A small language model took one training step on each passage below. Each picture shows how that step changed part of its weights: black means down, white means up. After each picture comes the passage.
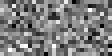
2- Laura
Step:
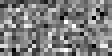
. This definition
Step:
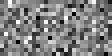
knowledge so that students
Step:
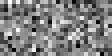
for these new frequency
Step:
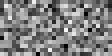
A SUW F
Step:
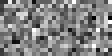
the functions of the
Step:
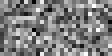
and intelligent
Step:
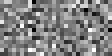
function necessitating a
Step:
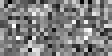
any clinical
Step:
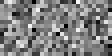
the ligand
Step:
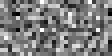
The author presents
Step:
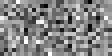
ans. Les
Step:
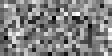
qiluvchi muhit
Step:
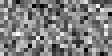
e- beam with
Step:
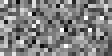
OF AUTO
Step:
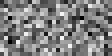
ta'lim jarayonida
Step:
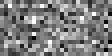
On rational p
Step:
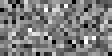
Vienna Conference
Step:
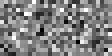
criteria of who
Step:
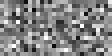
на робочому
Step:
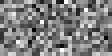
the guidance of
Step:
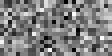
як інституту
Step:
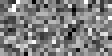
Tomo dan
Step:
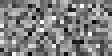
examines the effect of
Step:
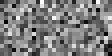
is a lack of
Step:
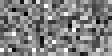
в месте
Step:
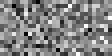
damping methods consist
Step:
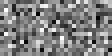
Insertion of
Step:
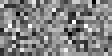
Urban Land
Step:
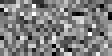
to copy
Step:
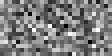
par la diversification,
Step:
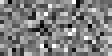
також через
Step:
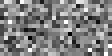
full dataset used for
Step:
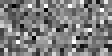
approaching direction.
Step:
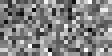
a nivel
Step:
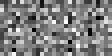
and the problematics
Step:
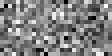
and qualifications
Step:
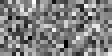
matching algorithm based
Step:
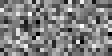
professional group of
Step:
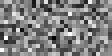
V and VI had
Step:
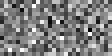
16 Analizzare
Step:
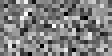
лечение на
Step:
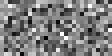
contributing to data
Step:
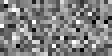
influyen en la
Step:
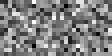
relative simplicity
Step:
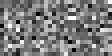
– *Stark
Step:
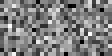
and closing the
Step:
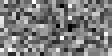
March 1 to
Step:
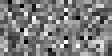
days. The sensor
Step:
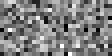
Die Kooperative
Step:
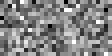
veia. - E
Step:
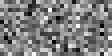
tax rate leads
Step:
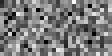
dos TAEs
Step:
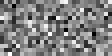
docência, como
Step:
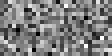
a basis for future
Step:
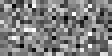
- \Delta
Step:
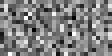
the competitors;
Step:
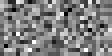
a valors a
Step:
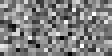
ularning fanga
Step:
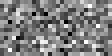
them as input to
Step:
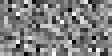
как топологических
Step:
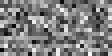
upto 24 hr
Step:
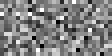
Fällen von
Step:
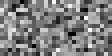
Ultrasound accuracy
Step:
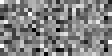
variáveis de
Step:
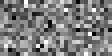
Annotation. This
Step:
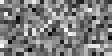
there exists a number
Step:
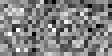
the pixel to
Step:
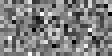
in which the objective
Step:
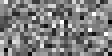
been implicated in
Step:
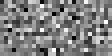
important de minorer
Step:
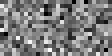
retorno de
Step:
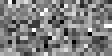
in it. We
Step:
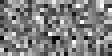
to identify which,
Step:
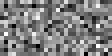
neophodno je
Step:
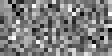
va Nizomiy
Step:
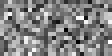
2. The patient
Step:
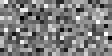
Very Long
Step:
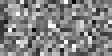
the proposed approach.
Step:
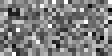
sm qatlamidagi
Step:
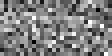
failed again to
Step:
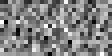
presented at the International
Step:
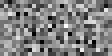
is ignition phase
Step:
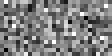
and internal risks
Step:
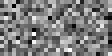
Educadores de todas
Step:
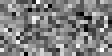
apresentar o
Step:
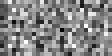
reported in this use.
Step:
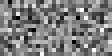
students' learning. The
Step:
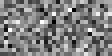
in their motor
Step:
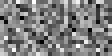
community members?
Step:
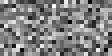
is one of the most
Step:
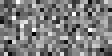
В этой
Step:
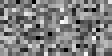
nationwide by
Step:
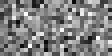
4. Results The
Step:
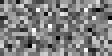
be supported are
